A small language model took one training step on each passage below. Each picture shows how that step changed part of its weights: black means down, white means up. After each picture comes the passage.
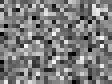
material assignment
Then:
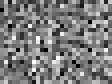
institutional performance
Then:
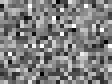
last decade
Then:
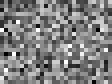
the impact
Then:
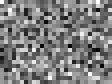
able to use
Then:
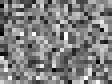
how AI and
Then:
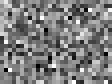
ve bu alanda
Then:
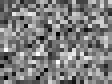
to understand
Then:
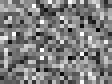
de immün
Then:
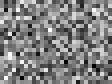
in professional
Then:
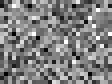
length of
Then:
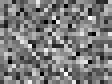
ESD –
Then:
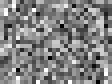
in einem für
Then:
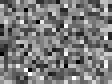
and bring
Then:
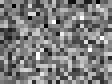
- evenals
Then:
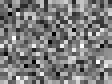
were expressed
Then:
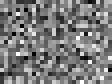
optimize each
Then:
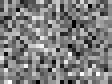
in production of
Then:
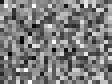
students had one
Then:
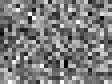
for films,
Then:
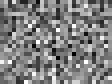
los que no
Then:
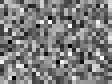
included into the
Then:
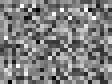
al., in
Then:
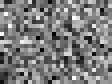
and great
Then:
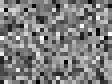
which mediate
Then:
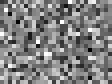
mortar was
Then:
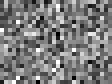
use of the
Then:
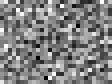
of Donor
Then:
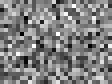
construct a
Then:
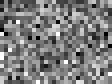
the project,
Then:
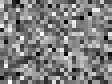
bed on the
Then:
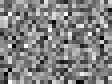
informants in
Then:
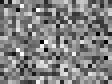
среду в
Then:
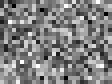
que pode ser
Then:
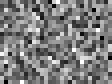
Case 1.
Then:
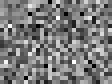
structure are
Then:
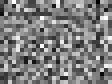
sea ice
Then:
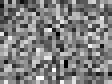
for use as a
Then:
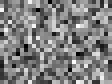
variiert und
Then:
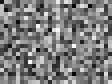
as control that
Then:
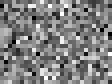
stem cell
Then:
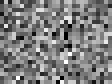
where the performance
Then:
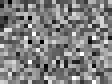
and important
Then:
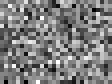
to interpret
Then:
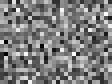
recent study
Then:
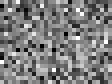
The work is
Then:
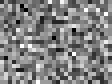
koop je
